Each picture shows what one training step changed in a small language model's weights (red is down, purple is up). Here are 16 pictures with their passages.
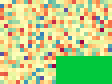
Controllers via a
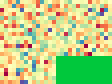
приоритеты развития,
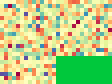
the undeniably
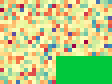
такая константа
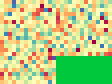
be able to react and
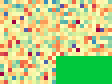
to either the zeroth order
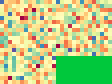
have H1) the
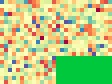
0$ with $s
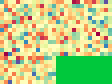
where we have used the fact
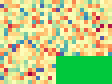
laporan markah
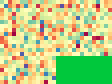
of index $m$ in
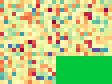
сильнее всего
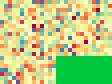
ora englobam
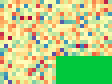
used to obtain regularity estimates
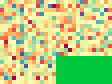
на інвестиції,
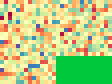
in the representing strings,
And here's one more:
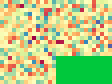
xalqining, turkiy
